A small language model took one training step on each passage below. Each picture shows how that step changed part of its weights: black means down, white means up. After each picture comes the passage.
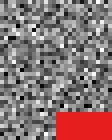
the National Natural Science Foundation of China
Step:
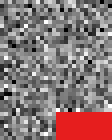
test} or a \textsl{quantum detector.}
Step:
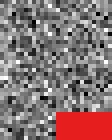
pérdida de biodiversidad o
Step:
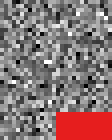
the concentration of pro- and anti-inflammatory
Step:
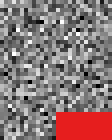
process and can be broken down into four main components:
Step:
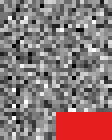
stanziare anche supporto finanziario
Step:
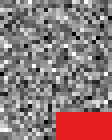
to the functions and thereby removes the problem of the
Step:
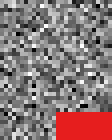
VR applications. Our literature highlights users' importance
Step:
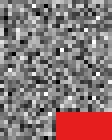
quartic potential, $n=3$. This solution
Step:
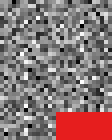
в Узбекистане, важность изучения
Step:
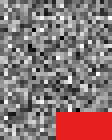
für die weiteren informationsverarbeitenden
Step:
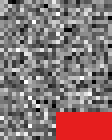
вероятности, объясняется
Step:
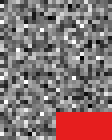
читання в молодших
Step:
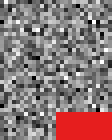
Jambhale, Department of Agricultural
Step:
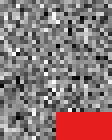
(160 eyes) who underwent
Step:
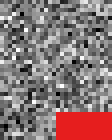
departs significantly from a pure Drude-like behavior
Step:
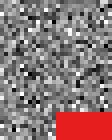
территории буферной зоны
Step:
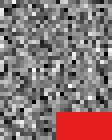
ham keng ko'lamda mustahkamlangan.
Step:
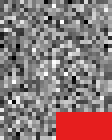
= constant$) or a wind medium ($n
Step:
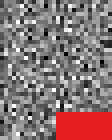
ISTD-LIOM: Direct
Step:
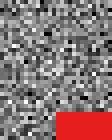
noch dazu, also flexible
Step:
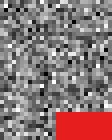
\newblock \emph{Nonlinear Mechanics of
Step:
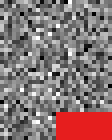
fitting the magnetic field model parameters to the
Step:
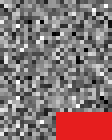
higher education institutions in promoting the social adaptation of
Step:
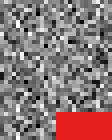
humor. Humor can break the ice in
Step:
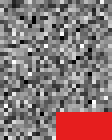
nu facă umbră celorlalți.
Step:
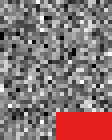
of anaemia in this population. Table VI
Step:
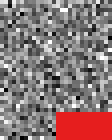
35 58.33 Simple hypermetropic
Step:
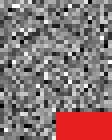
find its applications also in other types of recommendation.}
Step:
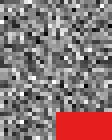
PJ, Holguin F, Castro
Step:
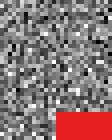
J1550-564 have been discovered with
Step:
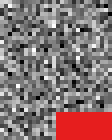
representantes de la última generación de
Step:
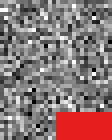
incidência crescente, ocorrendo
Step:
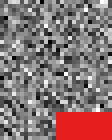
be greater than the AEL's rated power. In
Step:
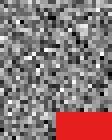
over a longer period of time. "This technology could have
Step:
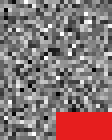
Smit JV, George ELJ,
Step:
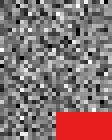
O'zbek tilida esa jamlovchi otlarda
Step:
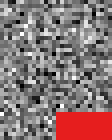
formula does not enter this quantity. Here and in what
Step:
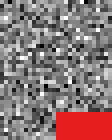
window of 50 elements was applied 5 times in series
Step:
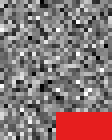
qarashlarini ijtimoiy uyg'onish
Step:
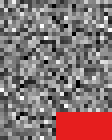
tasavvurlarini o'zida
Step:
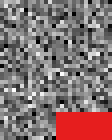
galaxy formation. In our model, disk and bulge stars
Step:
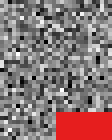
desempenho operacional e a viabilidade dos
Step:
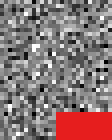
number of annual events for motor sports for
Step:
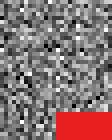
PLAYING IN TENNIS IN
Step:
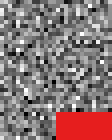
СМИ, ближайшее
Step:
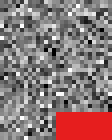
of NH_4Cl . 6.9 It is
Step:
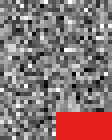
sample was representative of the national working population affiliated
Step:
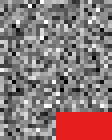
Note that we present a first phenomenological application of the
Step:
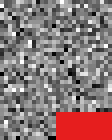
its presence to scrutinize the synopsis
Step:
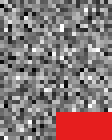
asosan allyuvial, qumoq yoki
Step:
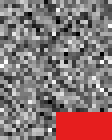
do not allow for such configurations. Thus, in the
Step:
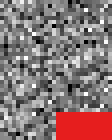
noise, averaged over the full frequency interval, is
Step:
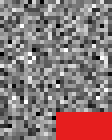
façon à dégager les divergences
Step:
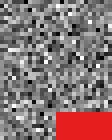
of the Renewable Carbon
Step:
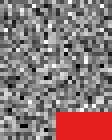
attack, this epidemic causes people to experience
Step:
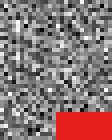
we take the contribution from $\alpha_1$ into
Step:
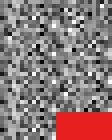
К ВОПРОСУ ОБ
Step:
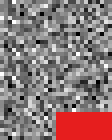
endpoint discussed above, this identifies two distinguished
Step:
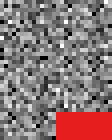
from the planet's emission map, and should not significantly affect
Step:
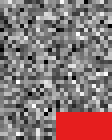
analysis, an interruption in the analytic process).
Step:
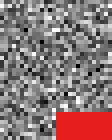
savdogarlar gildiyalari tomonidan
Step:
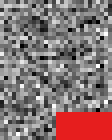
the influence of main threads in predicting the number
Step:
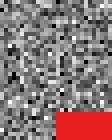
when $AAF < 100\%$. The difference between the
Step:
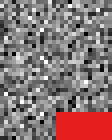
bu vazifani qimmatbaho
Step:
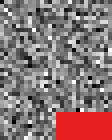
aggressiveness is tax invasion. It
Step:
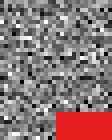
indicated that they can be grouped into the six categories
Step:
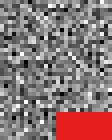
subjected to experimental measurements of χ_0 and
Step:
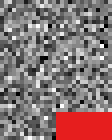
forwarded on social media. Both English and
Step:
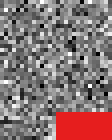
famiglie del territorio
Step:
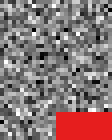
continuing mass accretion, the nucleation time can then
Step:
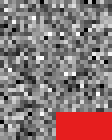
of triads where one analysis accepted only
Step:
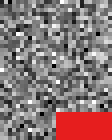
uncertainties. We then study the two-neutrino
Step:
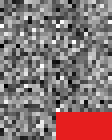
reading to a small group of secondary school students in a
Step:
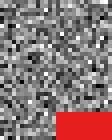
the numerical results. For the considered dielectric particle,
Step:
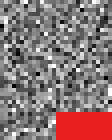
neste ambiente, visto que a área é
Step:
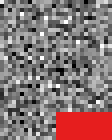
de demonstrar que fiscalizou de forma
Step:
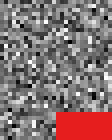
\noindent\textbf{Phase II,
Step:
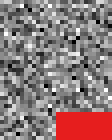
used to develop an actuator to perform finger
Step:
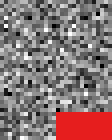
Directive (CSRD), has underlined
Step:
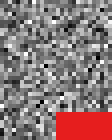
CRGTs in the LSTF are
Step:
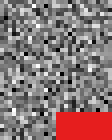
zero at $\partial \Omega_0$, and, therefore
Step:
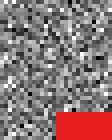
the instantaneous asymmetry of the local
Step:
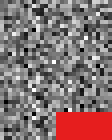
technologies, information models, elective courses, project
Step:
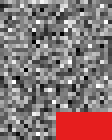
Indonesia kembali terulang serta
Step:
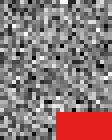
ensemble average was performed over 100 realisations in
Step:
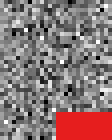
Mechanisms of Light-Induced
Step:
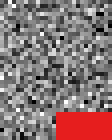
when they switched to FBC from SFC
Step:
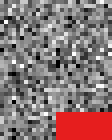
K., Muthiah N., Chang
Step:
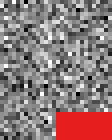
of pigs meeting humane endpoints
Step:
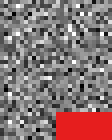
с Византией (поход
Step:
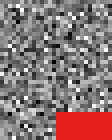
partially mediates the association between food insecurity and
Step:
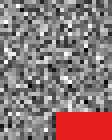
Query The explicitly coded disentanglement
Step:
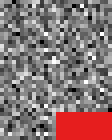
himoya qilishi mumkin. Bu
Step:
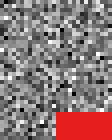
values of $f_D(z,\beta)$ and
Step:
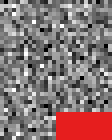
rate of use of sewage sludge as
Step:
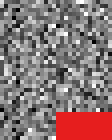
uma agência do Banco do Brasil,
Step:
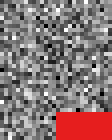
men in Peshawar region. -
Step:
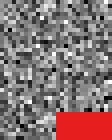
Término y Primos de
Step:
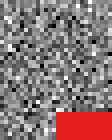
results, they are probably only good to
